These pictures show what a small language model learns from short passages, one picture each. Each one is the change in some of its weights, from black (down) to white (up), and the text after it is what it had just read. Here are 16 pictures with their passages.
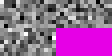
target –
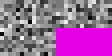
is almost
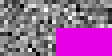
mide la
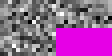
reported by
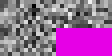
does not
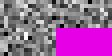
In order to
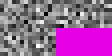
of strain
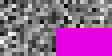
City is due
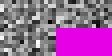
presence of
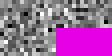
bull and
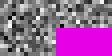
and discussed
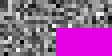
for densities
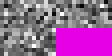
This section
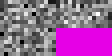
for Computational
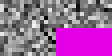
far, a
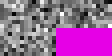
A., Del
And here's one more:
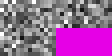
ano do
